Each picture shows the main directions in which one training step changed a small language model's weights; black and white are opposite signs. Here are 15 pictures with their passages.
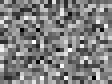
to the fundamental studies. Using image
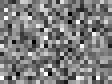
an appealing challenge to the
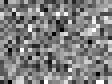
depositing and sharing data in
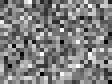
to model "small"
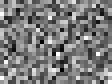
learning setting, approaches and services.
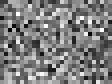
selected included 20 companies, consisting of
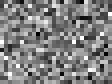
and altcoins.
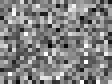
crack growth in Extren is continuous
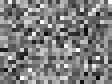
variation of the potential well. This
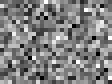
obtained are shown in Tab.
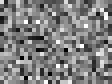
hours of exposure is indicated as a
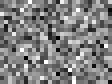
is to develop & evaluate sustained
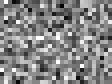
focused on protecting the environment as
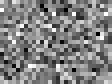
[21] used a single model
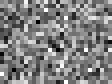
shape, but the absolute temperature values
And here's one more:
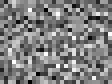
conducted and interviews with lecturers were
